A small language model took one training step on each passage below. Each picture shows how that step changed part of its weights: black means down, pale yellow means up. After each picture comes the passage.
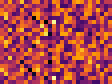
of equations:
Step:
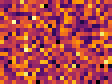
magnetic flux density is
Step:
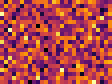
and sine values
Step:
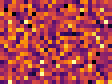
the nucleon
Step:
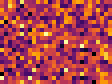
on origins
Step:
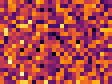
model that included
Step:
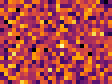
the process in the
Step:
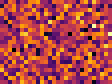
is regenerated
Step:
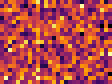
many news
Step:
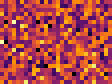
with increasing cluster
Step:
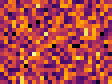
is obtained.
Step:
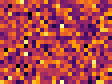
stars, with
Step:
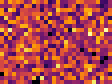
the value of
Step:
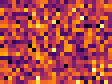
same identification,
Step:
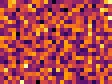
used it as the
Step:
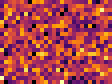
Thus, these
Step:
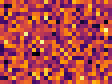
temperature of the
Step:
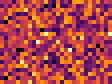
correlations with a
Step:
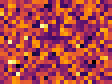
by observations in
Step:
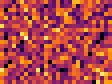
continuum states.
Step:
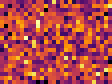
determines the
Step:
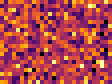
the ISM
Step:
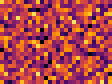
mutator set
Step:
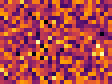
of photons
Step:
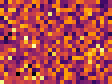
the last
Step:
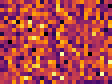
process until
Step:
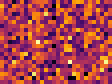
expression. The
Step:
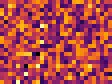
by their standard
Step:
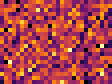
grid, given
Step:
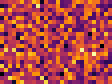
more efficient
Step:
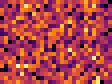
sample at present.
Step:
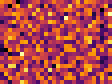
the tower
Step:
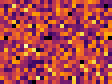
initial score model
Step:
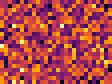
Model are
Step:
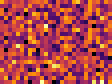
content from
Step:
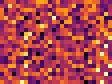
identified as the
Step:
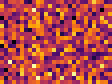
leads us to
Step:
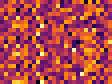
C in the
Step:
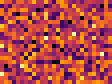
radial energy
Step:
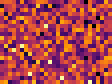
indicated the
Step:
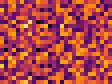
model with an
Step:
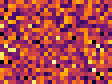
this article,
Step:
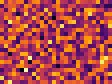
the formalism
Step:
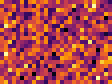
been studied in
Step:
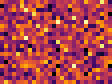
accuracy. We
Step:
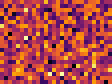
data sets of
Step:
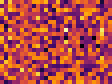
a weak
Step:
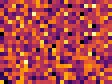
has a pole
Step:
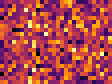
research center
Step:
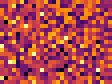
only once
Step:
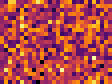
is that the
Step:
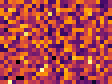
the limit of
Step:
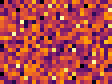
back focal
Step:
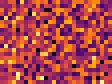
were included in
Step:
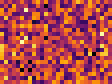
images are
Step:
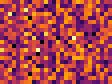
calculations and
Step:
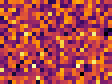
the sample and has
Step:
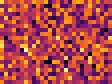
a mass density
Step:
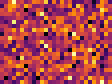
Although with
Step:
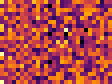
a phase separation
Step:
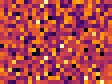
elements of
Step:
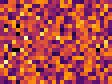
we can freely
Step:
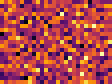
for users to
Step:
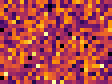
dependence is the
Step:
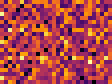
and therefore
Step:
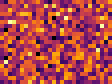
we discuss in
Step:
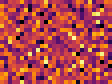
kinks are
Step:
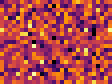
should be a
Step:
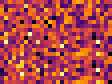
$\Lambda$. This
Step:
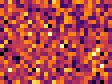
to neglect
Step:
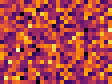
importance for
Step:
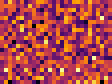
result that the
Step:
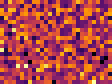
the requirements
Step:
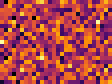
and we assume
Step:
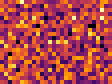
the {\it
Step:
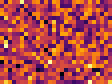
of $z$
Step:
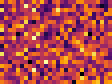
The idea
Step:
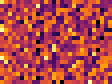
detailed calculations
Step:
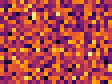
second temperature,
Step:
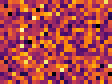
respectively. From
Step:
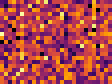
are quite similar
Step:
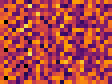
functions, which
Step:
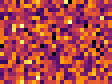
To be more
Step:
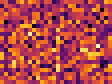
random access
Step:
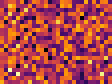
investigations into
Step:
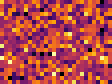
dispersion between
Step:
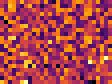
the data on the
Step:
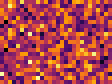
on the particular form
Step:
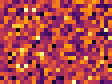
Vega at
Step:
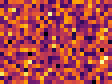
the SFR
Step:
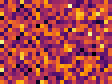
and 8 for a
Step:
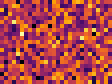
using foreign
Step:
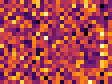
supported in the
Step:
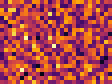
the remaining
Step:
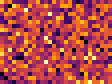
installer le
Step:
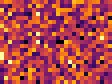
three different models for
